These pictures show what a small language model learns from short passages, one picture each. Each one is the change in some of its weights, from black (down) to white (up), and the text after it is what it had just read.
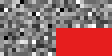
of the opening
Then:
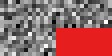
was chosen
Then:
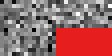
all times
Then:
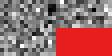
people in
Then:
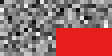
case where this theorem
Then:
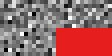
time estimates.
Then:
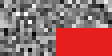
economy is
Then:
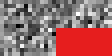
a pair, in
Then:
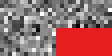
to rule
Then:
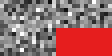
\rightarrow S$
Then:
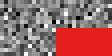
and ELT
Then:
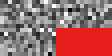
their classical
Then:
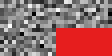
Computing and
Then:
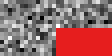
m \ll
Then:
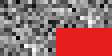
is not an
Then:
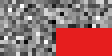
we suppress the
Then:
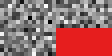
the project.
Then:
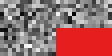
subnational approach
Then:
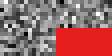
be kept
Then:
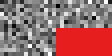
and of the first
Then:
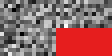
considered as
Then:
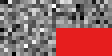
new normal
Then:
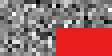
(i) Since
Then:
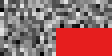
any $x
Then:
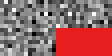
may leave
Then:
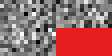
analysis relies
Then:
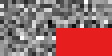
for project
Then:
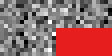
other hand, using
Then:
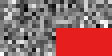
and process ideas
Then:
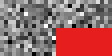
Hence, it
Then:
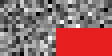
sources such
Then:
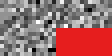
Therefore, for
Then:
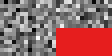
PD graph)
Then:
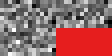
were included in
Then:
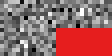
interest to many
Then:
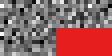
coverage of
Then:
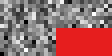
encore un
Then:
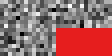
recorded as
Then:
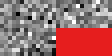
topic. The
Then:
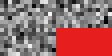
research has been
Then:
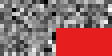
only according to
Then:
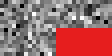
and dried
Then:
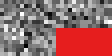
medium has
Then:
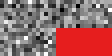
denote by $\tilde
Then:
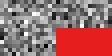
location functions
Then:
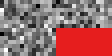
the definition of
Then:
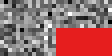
H}$ and the
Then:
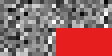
presence is the
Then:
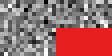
and both belong
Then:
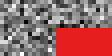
the 3D
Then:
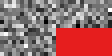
organisations to
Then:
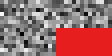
includes $M
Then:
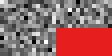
factors $$M
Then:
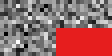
with the minimum
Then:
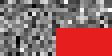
defines a
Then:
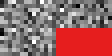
Theorem} In this
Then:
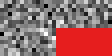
space. If
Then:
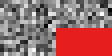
ne contient
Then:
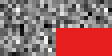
by the FP
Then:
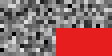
recalls from
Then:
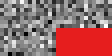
and for the same
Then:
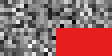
genera, and
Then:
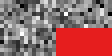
+ \log
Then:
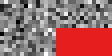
& Align
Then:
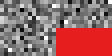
one of the
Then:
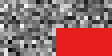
will appear as
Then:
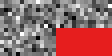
< \cdots$
